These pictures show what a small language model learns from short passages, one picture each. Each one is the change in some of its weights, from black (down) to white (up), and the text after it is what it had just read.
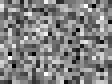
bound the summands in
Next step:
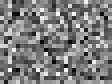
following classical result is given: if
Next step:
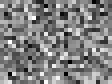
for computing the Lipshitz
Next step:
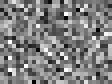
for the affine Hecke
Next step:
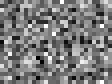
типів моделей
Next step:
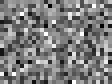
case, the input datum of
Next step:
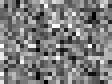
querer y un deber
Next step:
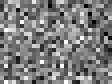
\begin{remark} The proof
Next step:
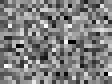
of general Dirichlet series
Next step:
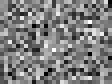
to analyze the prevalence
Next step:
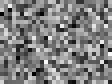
orbitally unstable in
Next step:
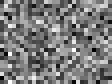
dynamics. It is possible,
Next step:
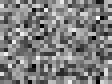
desa, akuntansi
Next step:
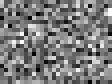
radii of the scaled
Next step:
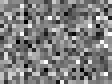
untuk usia kami dan
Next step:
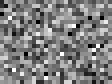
bispos de Olinda,
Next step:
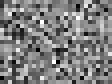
transitions between the classes. That
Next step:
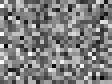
værdi i
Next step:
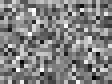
3. below, \[\mathbb
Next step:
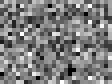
Motivation und ihre
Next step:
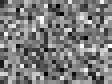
Suppose $(M,\ga)$ is
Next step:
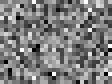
and $s$ is general,
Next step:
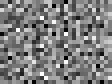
tiempo a la obra
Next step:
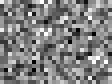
nonnegative, bounded classical upper solution
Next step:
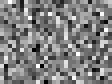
y$) and a greatest
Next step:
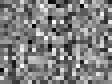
в поверхневий
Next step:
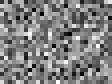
nuqtai nazaridan
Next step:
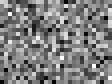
up to six with a
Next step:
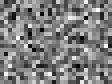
не предоставляет
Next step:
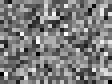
(2016) declara que não
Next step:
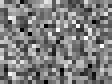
de millones. Esto
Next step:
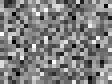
bo'lgan to'siqlarni
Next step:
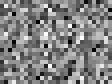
extended Dynkin diagram in this
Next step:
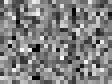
6 and 12. By the construction
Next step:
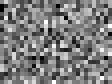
iff P=LT} Let
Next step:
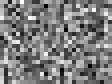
de la llibreria
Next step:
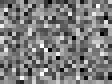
Info Received date:
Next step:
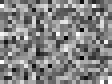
tavsiflanadi. U
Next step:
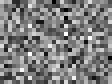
of a hyperelliptic integral.
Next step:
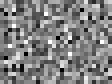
généralisation de la
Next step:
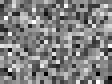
vertices contains $\Omega (n)$
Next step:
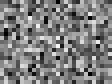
*El Profesional de la
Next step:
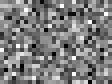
*yana bir gap
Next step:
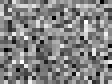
taqdim etgani
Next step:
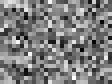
*hardware* y
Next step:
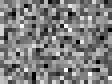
xavfsiz ishlashi
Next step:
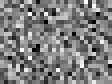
and does not use this point.
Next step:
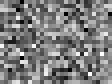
quramınıń sonıń
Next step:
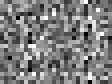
que são valores dentro da
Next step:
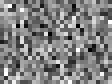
We may and do assume that the
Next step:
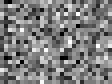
de Ontología, que la
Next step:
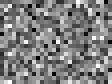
which indicates that at each end
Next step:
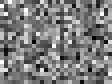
quale traduciamo,
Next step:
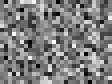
on the other hand, only one
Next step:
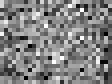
\beta \W_k
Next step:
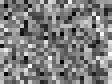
agua, y un sector
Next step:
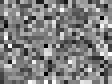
einzelnen Aussagen
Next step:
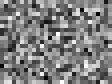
науки и технологий
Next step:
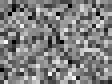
к его возникновению.
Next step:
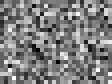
rest of the paper is as
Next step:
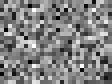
easily seen that function $$ \psi
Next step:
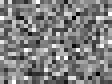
el test de normalidad que
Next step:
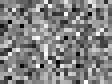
implies a nontrivial regular type}
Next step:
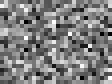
z^i dz=
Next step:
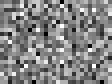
the jump of a quantity
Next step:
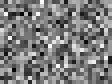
qilish; – tarbiyada
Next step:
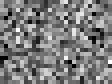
fibrations between Reedy
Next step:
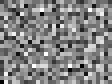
be established by taking into account
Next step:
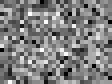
applications, solving large systems of
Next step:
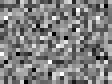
For example, there is a
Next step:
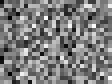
em direção a um futuro
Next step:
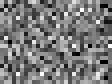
\begin{figure} \centering
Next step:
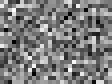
degree $2n$ over
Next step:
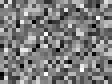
treatment is similar and
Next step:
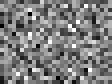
Dais and Roczen
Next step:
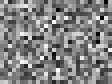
xaqida bilimlarining
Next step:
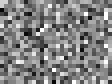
uslubni saqlash
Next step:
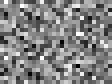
sinnvoll verlinken
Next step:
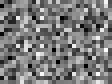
ИПУ РАН,
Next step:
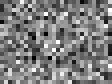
to those in differential equations with
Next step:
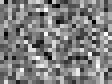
discussion of the assumptions until after
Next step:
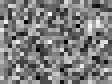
5. Wan Y. An
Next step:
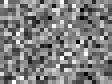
arborescent pair et
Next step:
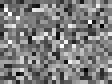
of the block Jacobi method on
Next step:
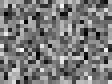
alle der Sheikh
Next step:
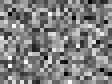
Palakat bu boshqa
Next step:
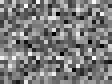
sin intermediarios, desde
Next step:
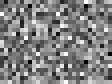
this indicates that these schemes contain
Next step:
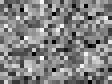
under the assumption that the initial approximation
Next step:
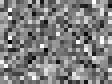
se obtiene cuando el
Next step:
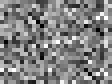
daya manusia yang
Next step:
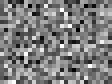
finite element method for mean curvature flow
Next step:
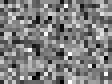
same sign (or vanish) and
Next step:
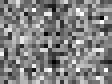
\end{lemma} {\bf
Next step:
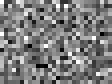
per l'amo com
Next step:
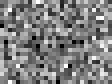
de los abogados es
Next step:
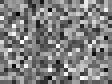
arqalı pútkil
